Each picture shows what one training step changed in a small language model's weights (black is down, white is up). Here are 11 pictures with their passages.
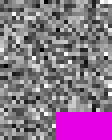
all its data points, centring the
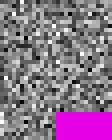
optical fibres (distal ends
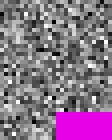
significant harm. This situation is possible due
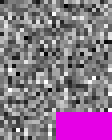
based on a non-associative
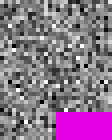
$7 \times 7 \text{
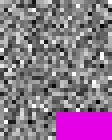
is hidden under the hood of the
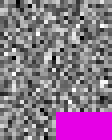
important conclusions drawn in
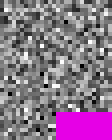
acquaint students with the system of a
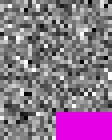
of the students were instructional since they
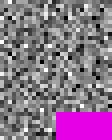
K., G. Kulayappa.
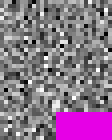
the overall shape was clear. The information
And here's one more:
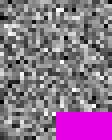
one from secondary structure element m and one from
